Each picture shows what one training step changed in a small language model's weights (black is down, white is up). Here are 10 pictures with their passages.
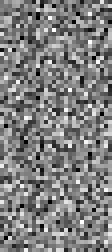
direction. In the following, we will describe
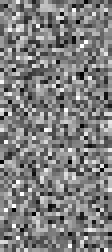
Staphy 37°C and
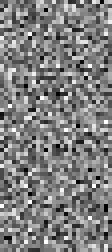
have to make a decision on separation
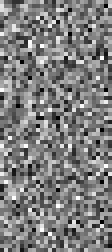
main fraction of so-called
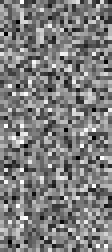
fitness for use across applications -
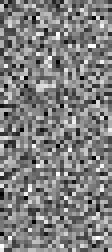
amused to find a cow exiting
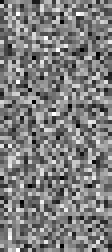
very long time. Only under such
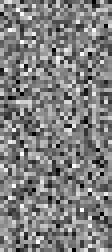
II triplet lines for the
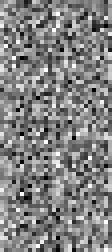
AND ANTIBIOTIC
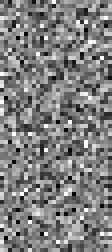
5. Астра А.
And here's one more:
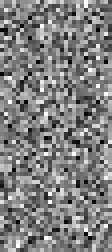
changes indicate the embedding
